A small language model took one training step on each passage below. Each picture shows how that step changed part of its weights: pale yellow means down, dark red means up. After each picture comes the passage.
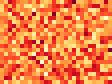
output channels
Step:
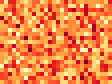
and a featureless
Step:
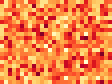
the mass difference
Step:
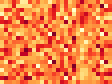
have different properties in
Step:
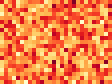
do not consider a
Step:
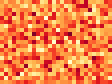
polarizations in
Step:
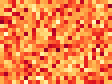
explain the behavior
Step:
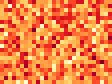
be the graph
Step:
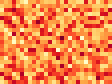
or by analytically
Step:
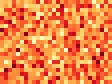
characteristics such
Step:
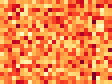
boundary of the
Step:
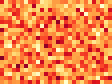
the studied
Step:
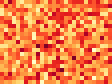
test data
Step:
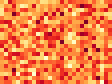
context to
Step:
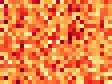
cold dark
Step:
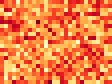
evolve into
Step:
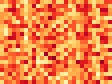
to the time of
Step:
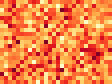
this table,
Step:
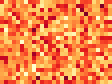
the models included
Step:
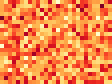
surface, the normal
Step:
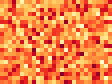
an inverse
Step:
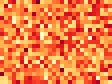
hosts the
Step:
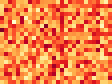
compare the
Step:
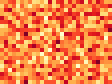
energy barrier
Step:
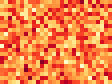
is the classical
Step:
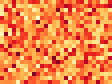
including a
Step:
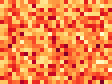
the direction of the
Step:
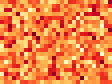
identify the flux
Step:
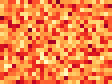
pressure in
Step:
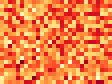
is about constant out
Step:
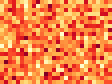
to bulk
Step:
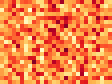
The goal of
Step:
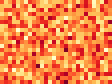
the other one more
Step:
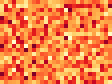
produced by
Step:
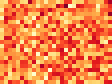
\item increase
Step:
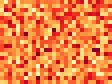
impact these
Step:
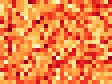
include the
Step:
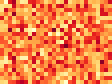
with the tree
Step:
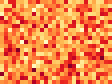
are needed.
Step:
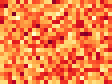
claim that
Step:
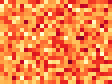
fates may be
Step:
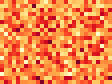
the correction factor
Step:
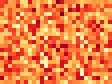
the cosine
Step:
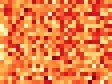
point $f$
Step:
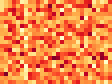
equal to
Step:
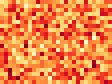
of nonlocal
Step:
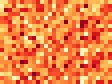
differential size
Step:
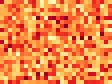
the April
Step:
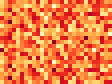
angles when the
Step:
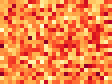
each frequency.
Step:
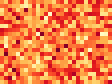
structure as described in
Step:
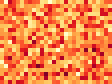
by Turner
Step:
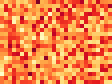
label should be
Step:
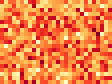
the volume
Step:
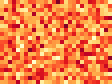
from SNU
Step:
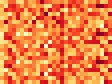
set of all
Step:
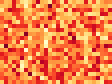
to interpret
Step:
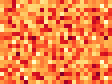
an increase of
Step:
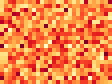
theoretical results of
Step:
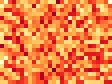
by adding
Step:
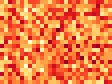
is based on the
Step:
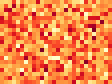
they changed
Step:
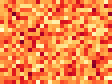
system responsible
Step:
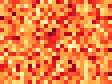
method to simulate
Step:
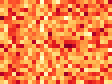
network and the
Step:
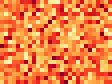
Physics for the
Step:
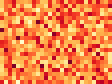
speed more
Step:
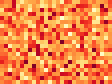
an additional
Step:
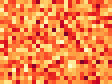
location of
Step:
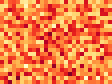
to cross sectional
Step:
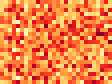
of determining
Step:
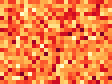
is evidence
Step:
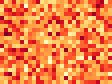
studies. In
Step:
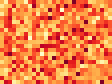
us give the
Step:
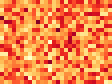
observation, three
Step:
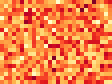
Bean state
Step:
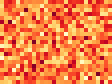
extensions of
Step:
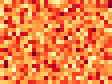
And they
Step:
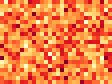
SCs are
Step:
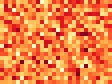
rotation rates
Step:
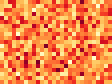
are very close
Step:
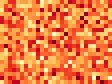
experimental bounds
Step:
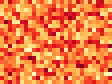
in section 3 I
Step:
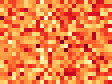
network layer
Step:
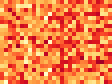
structure of optical
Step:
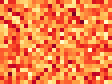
into work, we
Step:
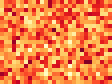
valance bands
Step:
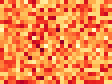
the jump
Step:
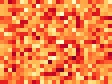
in many
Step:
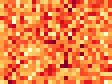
want in this
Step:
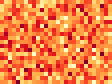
the planet
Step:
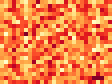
to all the
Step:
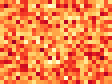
leading order
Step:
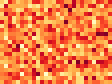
gauge in which
